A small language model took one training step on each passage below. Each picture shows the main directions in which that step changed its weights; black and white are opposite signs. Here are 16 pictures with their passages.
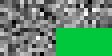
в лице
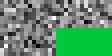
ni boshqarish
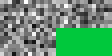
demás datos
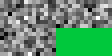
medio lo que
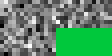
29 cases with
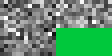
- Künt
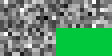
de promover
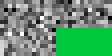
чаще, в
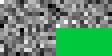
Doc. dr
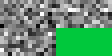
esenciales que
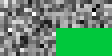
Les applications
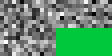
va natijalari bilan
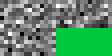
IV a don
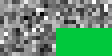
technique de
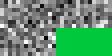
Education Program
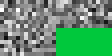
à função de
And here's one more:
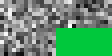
ilmiy tadqiqot
